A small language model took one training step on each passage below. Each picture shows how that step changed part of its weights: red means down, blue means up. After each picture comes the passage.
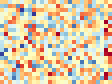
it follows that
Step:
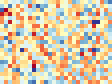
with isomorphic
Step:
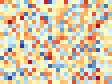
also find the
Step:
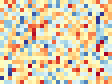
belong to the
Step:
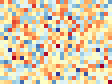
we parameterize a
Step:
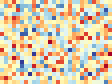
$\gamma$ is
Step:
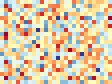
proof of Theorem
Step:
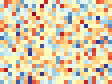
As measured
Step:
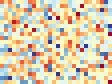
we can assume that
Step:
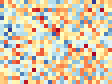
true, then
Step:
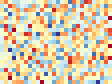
by means of
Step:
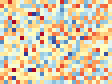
called {\bf of
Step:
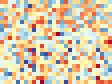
from the finite element
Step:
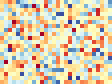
of nodes.
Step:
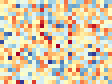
upper limits
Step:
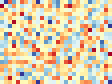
\rightarrow R$
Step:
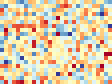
et al
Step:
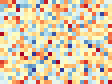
$\tilde X$
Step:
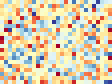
Lemma 4). If
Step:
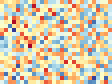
there is a path
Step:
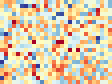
of ${\frak
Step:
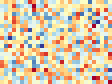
is less than
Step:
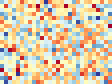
denote the respective
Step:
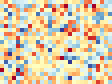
by a simple
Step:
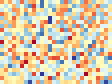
results about the
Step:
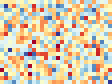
above implies that
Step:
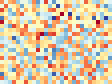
this field.
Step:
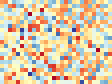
on the polynomial degree
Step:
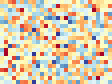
case $\beta =
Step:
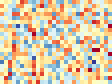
is a different case
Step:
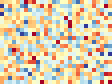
of semistable
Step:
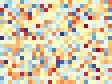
images. The
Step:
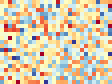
constant functions for both
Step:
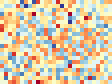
the base of that
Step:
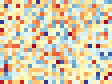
labelled with
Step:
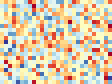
is proposed for
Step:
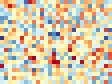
emphasize that
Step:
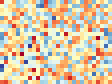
the previous section
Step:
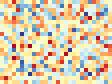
$\sigma$ is
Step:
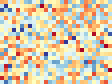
If we put
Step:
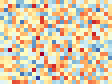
with the action
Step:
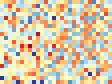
$q$ in
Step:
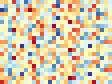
I. The
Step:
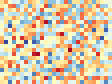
over a convex
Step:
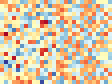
an explicit
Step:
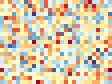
then a smooth function
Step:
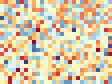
solution of a
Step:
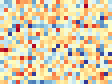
location and
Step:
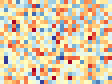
obtained by the
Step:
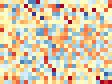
the cost of
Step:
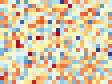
from zero. We
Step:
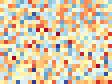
in the proofs
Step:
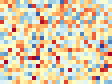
to each site
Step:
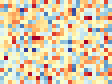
U}$ has a
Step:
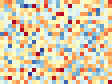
of the short
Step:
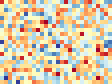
strong version
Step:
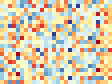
induced map
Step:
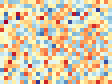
the current
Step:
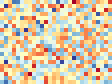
approximations and
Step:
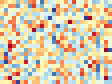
proposed by
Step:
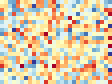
that may go into
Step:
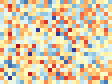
a statement
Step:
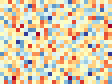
problem arising
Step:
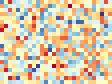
our situation
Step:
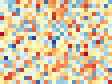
that ``no
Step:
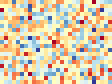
subsection, we
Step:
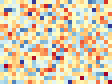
a digroup
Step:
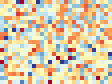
order. To
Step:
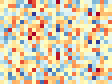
include the proof
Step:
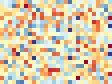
close to
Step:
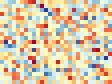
is comparable
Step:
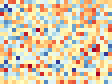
Then for any
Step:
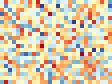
by Kim as
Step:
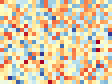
the estimates in
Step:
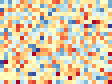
W\T U
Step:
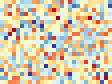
Suppose that
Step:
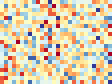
observing that we
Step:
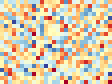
goal is to
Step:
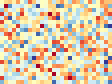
a \qsp
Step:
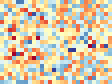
for many
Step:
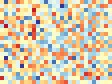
graphs with
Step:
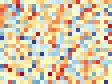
as follows.
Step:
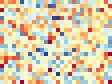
this event
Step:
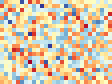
modules is then
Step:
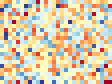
Proof of Lemma
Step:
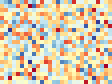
distance between the
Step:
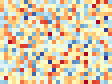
not nef,
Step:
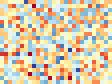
m)$ is bounded
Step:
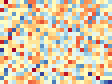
back to the
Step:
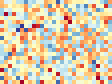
supported by
